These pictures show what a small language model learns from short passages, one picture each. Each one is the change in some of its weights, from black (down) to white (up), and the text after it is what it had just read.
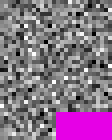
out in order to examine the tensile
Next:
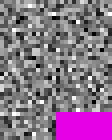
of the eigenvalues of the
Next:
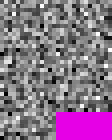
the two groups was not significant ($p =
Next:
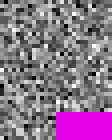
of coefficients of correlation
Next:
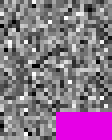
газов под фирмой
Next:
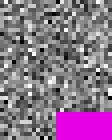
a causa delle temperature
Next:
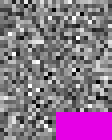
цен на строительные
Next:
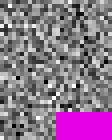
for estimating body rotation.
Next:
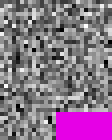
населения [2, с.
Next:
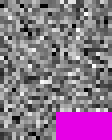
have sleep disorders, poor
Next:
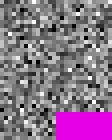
This may be attributed to the geological
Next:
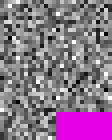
including deployment of assessment
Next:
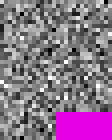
disposición, son aquellas
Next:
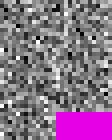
AND *VERITATIS
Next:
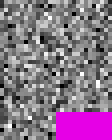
234, Bobo Dioulasso
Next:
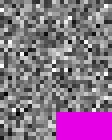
n-hexane and ethyl
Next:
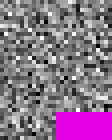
and viscosity of the three
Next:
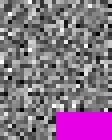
bog'lagan. Ushbu
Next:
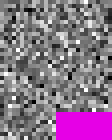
the end of the preparatory phase,
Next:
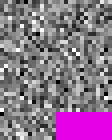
significant and growing component of modern
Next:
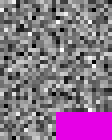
ham yo'q emas. Ana
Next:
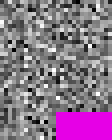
Smit, W. Till, O.
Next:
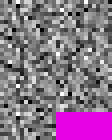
böylece literatürde
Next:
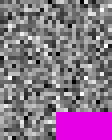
focus on innovativeness and
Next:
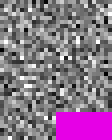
Nous choisissons donc
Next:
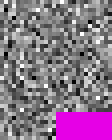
mainstream, established
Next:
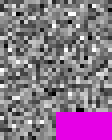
substantial element of ED.
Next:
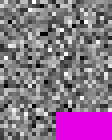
are variable-order fractional differential
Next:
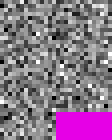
در سراسر
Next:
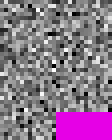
major challenge in developing
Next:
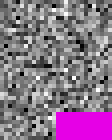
**Arquitetura moderna
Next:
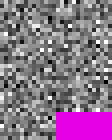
practical examples of application. The
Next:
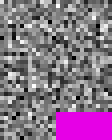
yuborgandan keyin unga
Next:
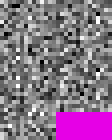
libertad a las IEs a
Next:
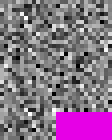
los define mediante el término
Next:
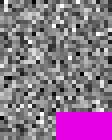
the probation system. Emphasis
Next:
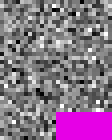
texnologiyalar joriy
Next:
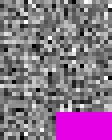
Bu mexanizmlar ko'p
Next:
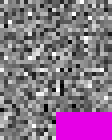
síntese das pesquisas
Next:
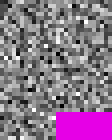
percentage reached at any
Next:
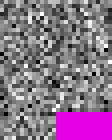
the other hand, focused on the
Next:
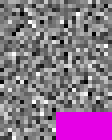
a lot of efforts to test and
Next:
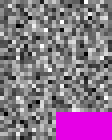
higher mental functions of man.
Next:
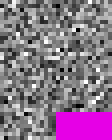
genetic algorithms. This
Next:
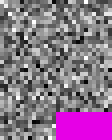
for both open air and solar
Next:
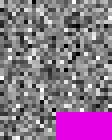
the laboratory maintains the quality and
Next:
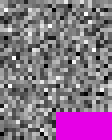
O gráfico mostra que a
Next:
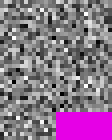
the first instance. Richard and the
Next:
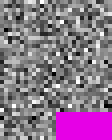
57% of geriatric
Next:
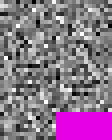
structural specifications, including foundation
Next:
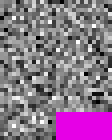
of the Threat Intelligence
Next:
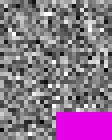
through interaction with others can be
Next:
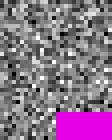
намного дешевле,
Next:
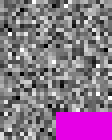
classification issue, the study will be
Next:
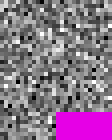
molecular ion peak at
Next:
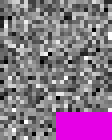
laje plana com dois recortes
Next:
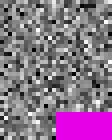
saving costs and reduced
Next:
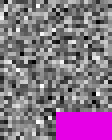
tipo one way. Em
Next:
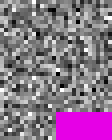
pengamatan yang lain.
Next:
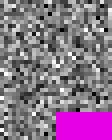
of decay between the communities. The
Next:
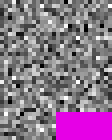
or 43%. Regarding to the
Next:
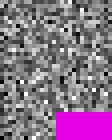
is found to be on the order of
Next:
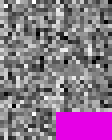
kanilang pinakamalalim
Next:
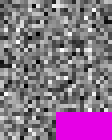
shikastlanishi ventilyatsiya
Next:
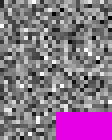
10, signed a decree “On
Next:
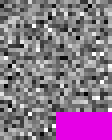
tweet is expressed in one
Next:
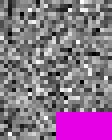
Published: June
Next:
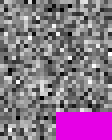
Corte de Justicia de la
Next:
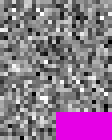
sold their land to the industry
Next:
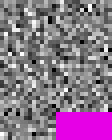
on the social life of journals and
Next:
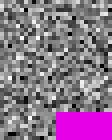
trabajo cualquiera: la
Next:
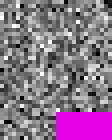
que mereceriam. Em cada
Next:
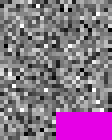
study probable mode of action of
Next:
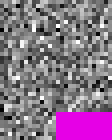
to be used by a wide range of
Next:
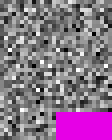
and research. Natural appearance of
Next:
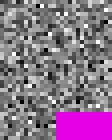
and *Z. brandti*, it is
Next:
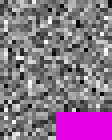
elektron kitobi”
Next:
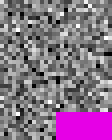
by slump, and compressive
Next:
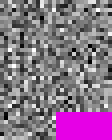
become the prevalent choice for
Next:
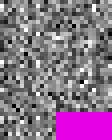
умумий суғориладиган
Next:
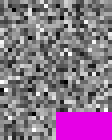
as informações preliminares
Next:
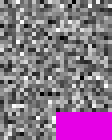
Hamma narsa niyatga
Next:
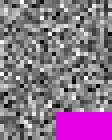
analyserades, hur de valdes
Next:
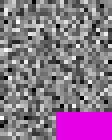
mindset over the course of their
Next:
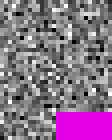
будинки або інше
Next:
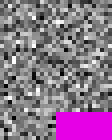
Österreich ORCID:
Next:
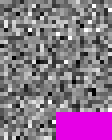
differensial tenglamalar juda
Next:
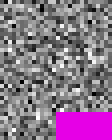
mundo de la vida, propone
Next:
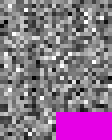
harmony and respect. -
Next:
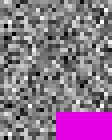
Hudson Farm Hudson
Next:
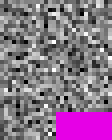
hostility), as well as their
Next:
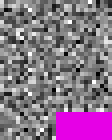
good enantioselective response
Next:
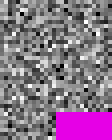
times/day. Treatment
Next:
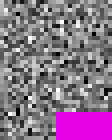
footpad dermatitis in
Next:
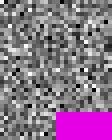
the discretion. The Supreme
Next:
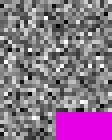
rates in Italy before and during
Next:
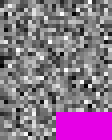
agree on the importance of phonology in
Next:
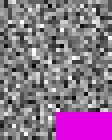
the Young's modulus, the
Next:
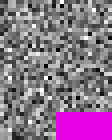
de naissance Source : Auteur,
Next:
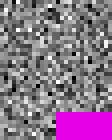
dejó de focalizar las
